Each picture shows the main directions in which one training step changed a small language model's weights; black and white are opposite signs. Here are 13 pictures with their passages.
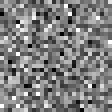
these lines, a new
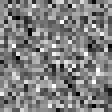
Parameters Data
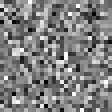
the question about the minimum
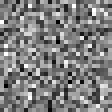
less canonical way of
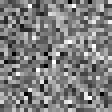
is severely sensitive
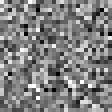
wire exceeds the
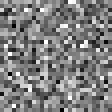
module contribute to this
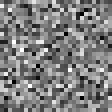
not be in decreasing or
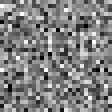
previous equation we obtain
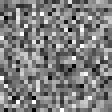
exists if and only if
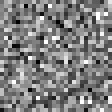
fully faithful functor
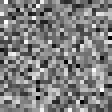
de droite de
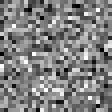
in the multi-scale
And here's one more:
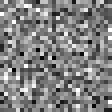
$5 \times
